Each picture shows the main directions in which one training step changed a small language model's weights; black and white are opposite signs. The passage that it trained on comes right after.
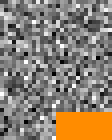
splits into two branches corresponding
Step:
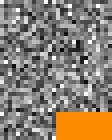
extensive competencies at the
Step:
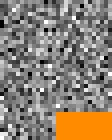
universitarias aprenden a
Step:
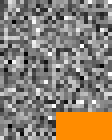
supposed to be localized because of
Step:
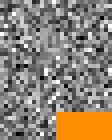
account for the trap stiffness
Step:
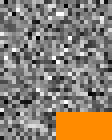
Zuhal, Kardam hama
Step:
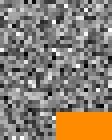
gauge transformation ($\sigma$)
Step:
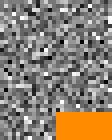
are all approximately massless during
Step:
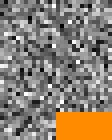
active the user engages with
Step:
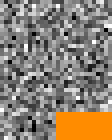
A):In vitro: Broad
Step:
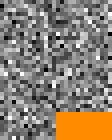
regulant property^{3,4}. The
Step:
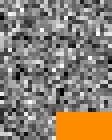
three-level hierarchy structure
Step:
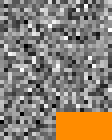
— é organizado e exportado
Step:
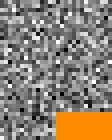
Our result is only in apparent
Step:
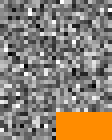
використання образу
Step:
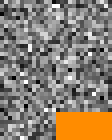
per experientiam, unde ratio
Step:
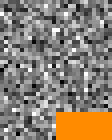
magnetic field that is generated by the
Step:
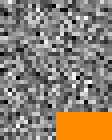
the farm will maximize the
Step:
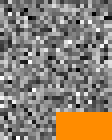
sensitive to extreme heat to
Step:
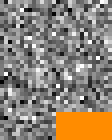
states. This is a puzzle
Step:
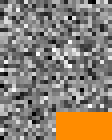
effects. Conclusion By means
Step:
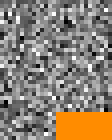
we already explained,
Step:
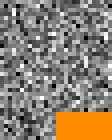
part has a *mf* dynamic
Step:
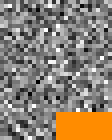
HTGR core design.
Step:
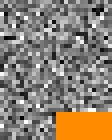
was better than the jejunum.
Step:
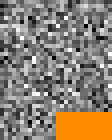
elektron aloqa va
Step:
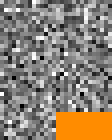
estimate by Delphi group and
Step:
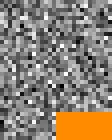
e ordenada, conforme proposto por
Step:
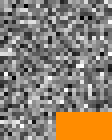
The test object for setting time is cement
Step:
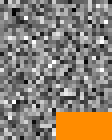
fully accounted for by the
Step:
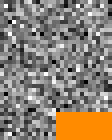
as: - PMMA for the bone
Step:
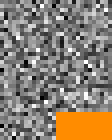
directly observed in its application.
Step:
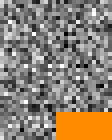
parameterize a tight binding
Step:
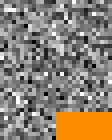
to look at the problem from the
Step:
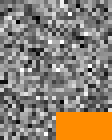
the other hand, the MPI
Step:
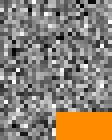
evolution of telecommunications and
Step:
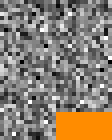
V.I. Man'ko,
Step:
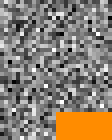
global economies. A
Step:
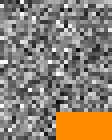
is another benefit of
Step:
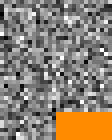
potential $V(\phi)$ minimally
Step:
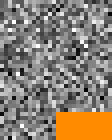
the Repayment capacity of
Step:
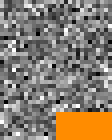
analyzed for primary structure
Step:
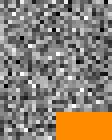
período de 30 dias de
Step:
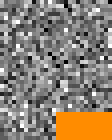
easier. - (d) None of
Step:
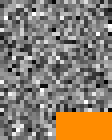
1 and Figure 1—figure supplement
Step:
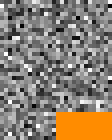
attack and pneumonia, it
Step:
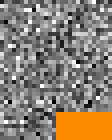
e pelo excesso da lotação
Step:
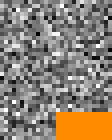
gender-neutral alternatives
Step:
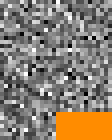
Vedere la tabella 1 per
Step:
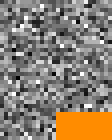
$\Sigma_p$ becomes
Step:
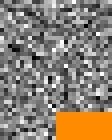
to the general conclusion that there was a
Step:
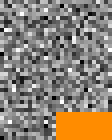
М.: Наука,
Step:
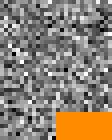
teach them how to assess the
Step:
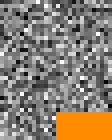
as synchronisation, communication
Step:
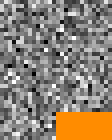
by Janson and Tsudik in
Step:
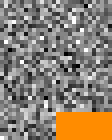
coalescence of super-massive
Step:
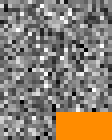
For instance, consider the following two
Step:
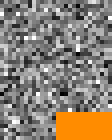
articulated structure using revolute
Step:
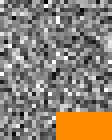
Zhexu Wang and Chu Wei
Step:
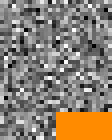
the nematic operator transforms
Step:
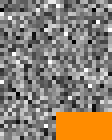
embodiment of a traditional
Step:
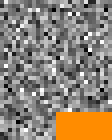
$g(x)$ can be integrated
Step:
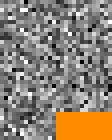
Sun Microsystems para la
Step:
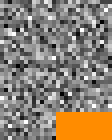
- Systematic Review
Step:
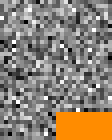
published SSR primer
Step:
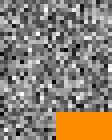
activation of the contact surfaces
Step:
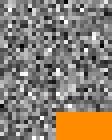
voor Privaatrecht,
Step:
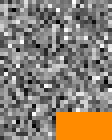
the extra space dimensions.
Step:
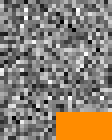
analysis is solely focused on
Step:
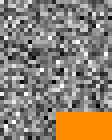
$\rho^0-\omega$ mixing
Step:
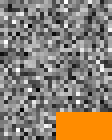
Knowing from living conditions
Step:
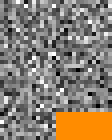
exposures by applying a constant
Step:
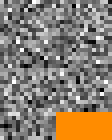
expansion in $d=6$ in which
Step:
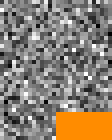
the rejection status and the direction
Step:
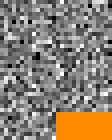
finding by an exhaustive search
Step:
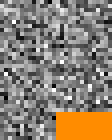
mol⁻¹, respectively, which
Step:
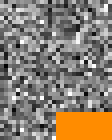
minimizing per-clause token
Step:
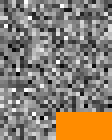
specifically $M_{500}$ and
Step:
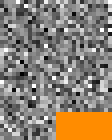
Energy, Grids Networks*,
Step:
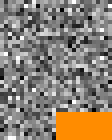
allows individuals in
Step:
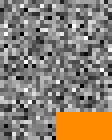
width identifies superclusters
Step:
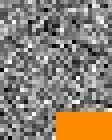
timp de un an după
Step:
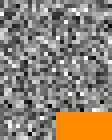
allocated as stipulated in
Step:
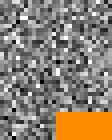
paradigm to perform pattern
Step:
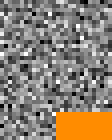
analysis of tolerances for physical parameters of
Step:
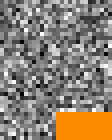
u(x,i) \leq
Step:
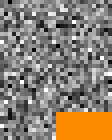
order to study whether the quantization
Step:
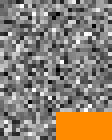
-8.12 FF-BSS time
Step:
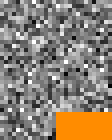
are hydrophilic leading to a
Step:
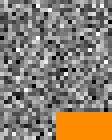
had diarrhoea, while in the
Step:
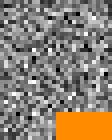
the topological regions obtained for the
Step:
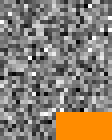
challenges inspire designing
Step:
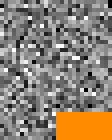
la Península de Enero
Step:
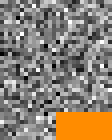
results of our analytic derivations and
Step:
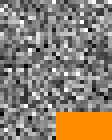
available bandwidth of the
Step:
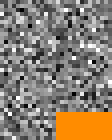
use the Azuma's inequality,
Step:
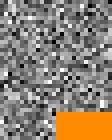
necessary (for example in the
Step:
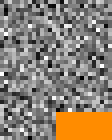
uncertainty $u_\text{B}$,
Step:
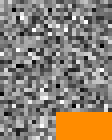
conducting the "Hashar"
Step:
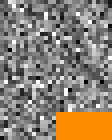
the operations $\bvandf$,
